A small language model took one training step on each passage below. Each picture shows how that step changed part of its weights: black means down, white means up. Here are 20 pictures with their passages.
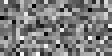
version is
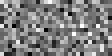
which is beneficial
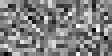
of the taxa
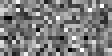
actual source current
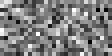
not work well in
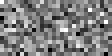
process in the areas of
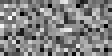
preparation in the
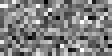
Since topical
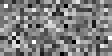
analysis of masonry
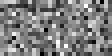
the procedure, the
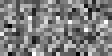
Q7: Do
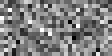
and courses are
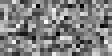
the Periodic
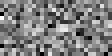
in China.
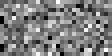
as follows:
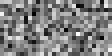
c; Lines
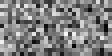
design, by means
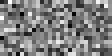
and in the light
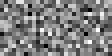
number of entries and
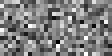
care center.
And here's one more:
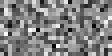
respectively (For
